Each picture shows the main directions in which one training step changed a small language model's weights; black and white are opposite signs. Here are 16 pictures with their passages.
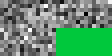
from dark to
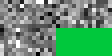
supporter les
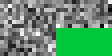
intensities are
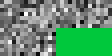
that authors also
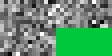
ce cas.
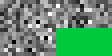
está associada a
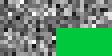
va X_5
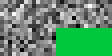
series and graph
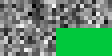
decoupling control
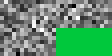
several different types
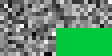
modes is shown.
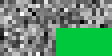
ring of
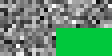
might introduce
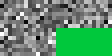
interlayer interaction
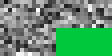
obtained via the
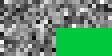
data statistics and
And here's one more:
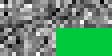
Shuning uchun
